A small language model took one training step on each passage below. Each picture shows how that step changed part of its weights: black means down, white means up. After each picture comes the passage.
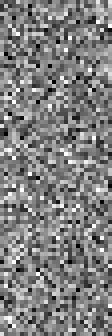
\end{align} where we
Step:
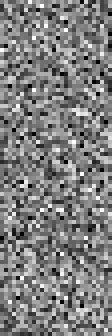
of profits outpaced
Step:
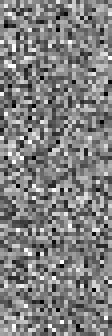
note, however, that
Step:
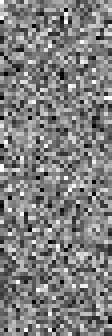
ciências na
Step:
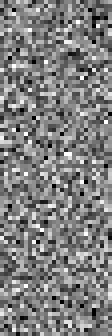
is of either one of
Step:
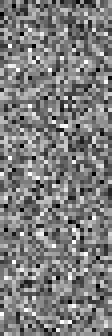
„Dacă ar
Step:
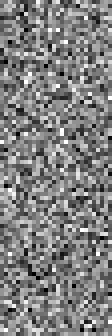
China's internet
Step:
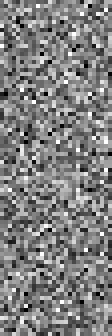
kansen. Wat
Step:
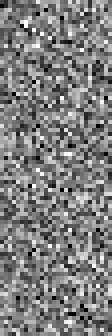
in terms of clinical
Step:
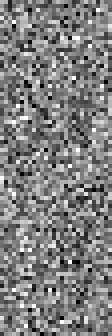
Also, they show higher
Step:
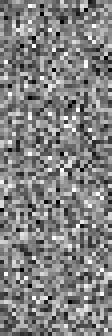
insoniylik kabi
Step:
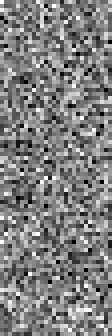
Oriental Step
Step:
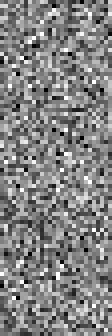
and the direction of the
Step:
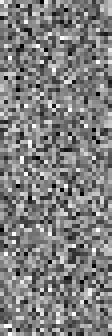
of the atmosphere
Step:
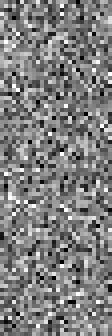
time, \begin{equation}
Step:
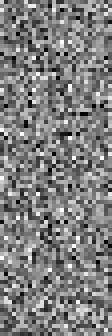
fundamentan en la
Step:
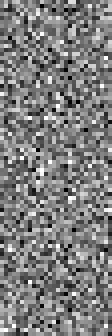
cumulative distribution function
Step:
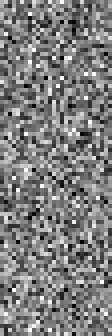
known. Using
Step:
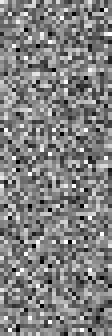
ва судда
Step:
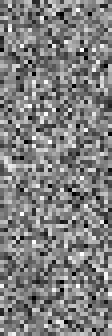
identifying Village
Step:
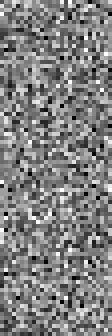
of interest There is no
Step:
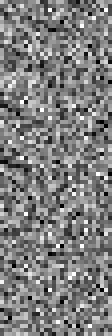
years, new technology in
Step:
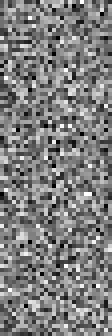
least 10 users in
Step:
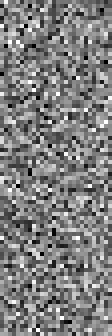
studies, however, these
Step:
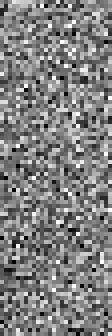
Togo Figure 4.
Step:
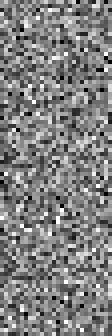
the thickness of the
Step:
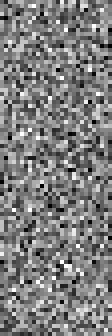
the reaction mixture
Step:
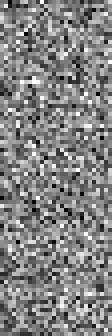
and Time of Flight
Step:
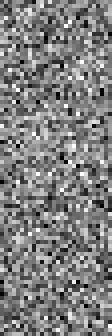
- \partial_0
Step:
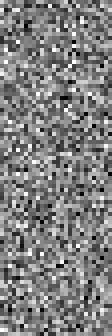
that pathological changes
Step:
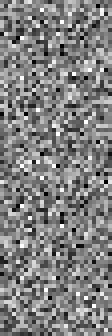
NFV and OASIS
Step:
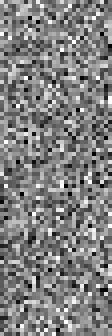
at large distances as in
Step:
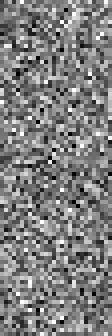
be weak. However, when
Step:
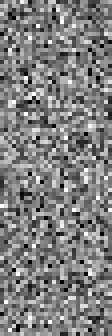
в працях
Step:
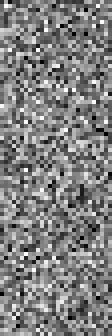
C_{org} - und
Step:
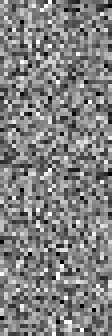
the relevance of
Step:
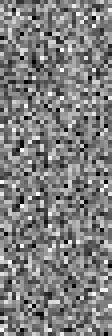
a contracted NFW
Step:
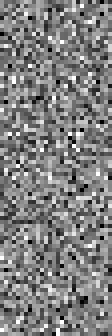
from the campaign
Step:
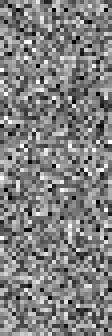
solar (FPS)
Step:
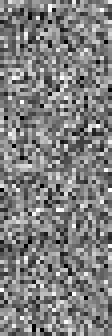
Thermal masses were
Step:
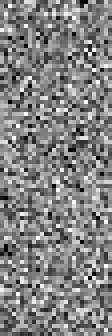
(Morze and
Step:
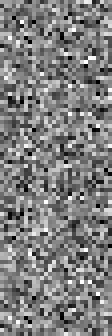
all licensed materials
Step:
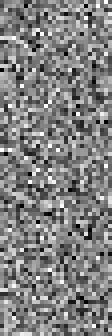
buyer bids,
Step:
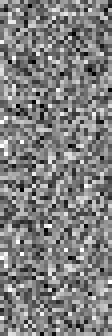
risk management,
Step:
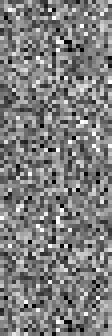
in the above equation, the
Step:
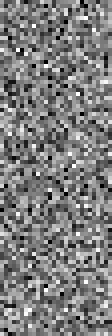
de uma atividade
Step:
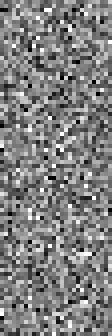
for composite use -
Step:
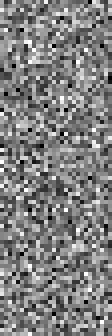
envolve a investigação
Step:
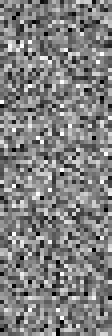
the study led by 2B
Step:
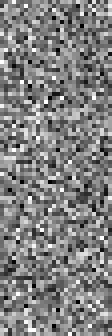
after impact of 30
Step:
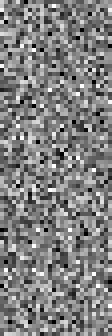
but the walks become
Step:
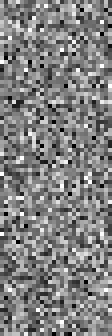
such as masks,
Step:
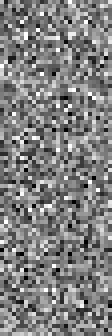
of vessel can change
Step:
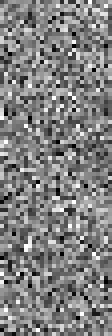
As penas ainda
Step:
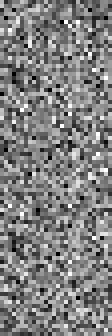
su alrededor e
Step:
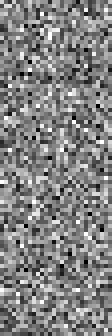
(solid) and
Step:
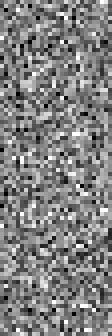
una percentuale di
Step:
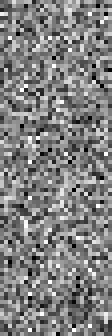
for TFs-Cu
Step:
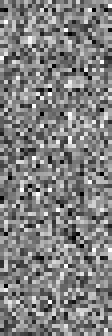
set a baseline for the
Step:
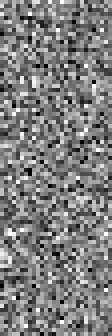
words, one could
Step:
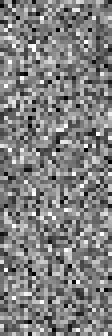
dipole bending
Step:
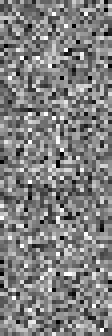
the chemicals and the
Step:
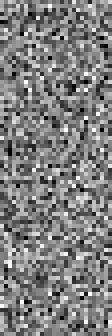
usées : Des
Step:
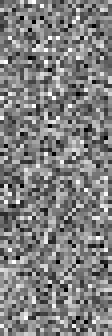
A 3-dimensional
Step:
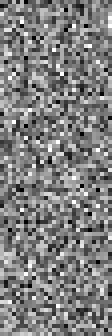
sideband. The
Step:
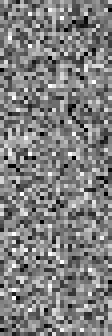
year; it depends from the
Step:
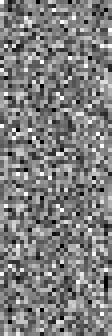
that this is a major
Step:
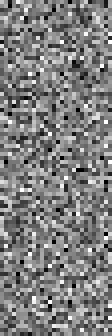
collisions between at least
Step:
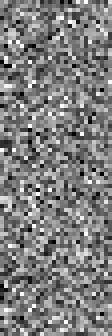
holds for any value
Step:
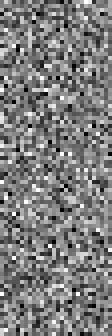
determinados elementos do
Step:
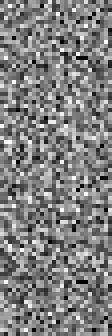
probability value are also
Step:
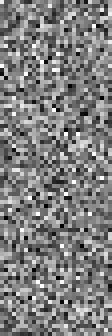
in metal alloys.
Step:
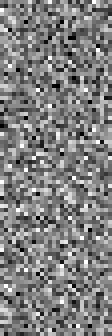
(grams) W_1
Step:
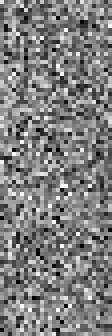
energy sector. The existence
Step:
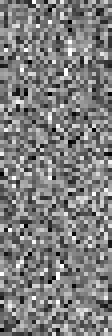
cases of the form factors
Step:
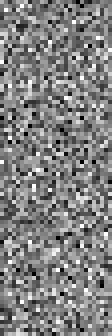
corresponding readings and
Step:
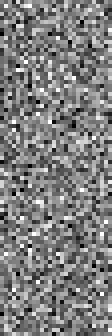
affected at all by the
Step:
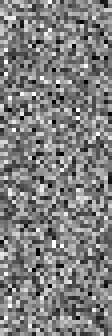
resonances making the
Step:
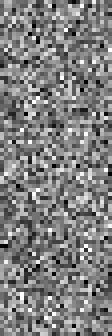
advantages through their
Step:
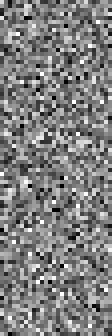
flow regions on the
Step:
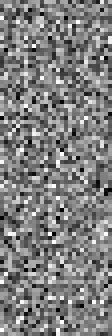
measurement, the most common
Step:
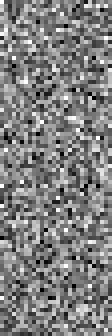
sur une chaise,
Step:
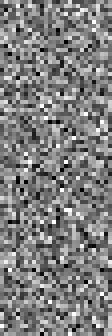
time dilation. If
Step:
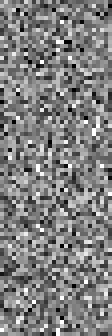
in the relation. In
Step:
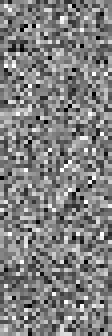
i) AI/ML
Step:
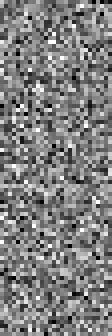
step aims to
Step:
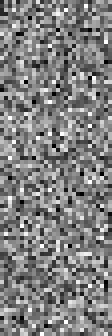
dB are observed for a
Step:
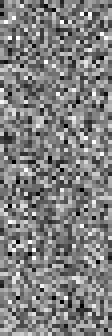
of this research. Refer
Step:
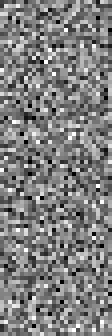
that financial markets
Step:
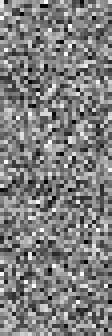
la gestion de son
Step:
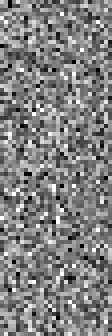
group discussions with the participants
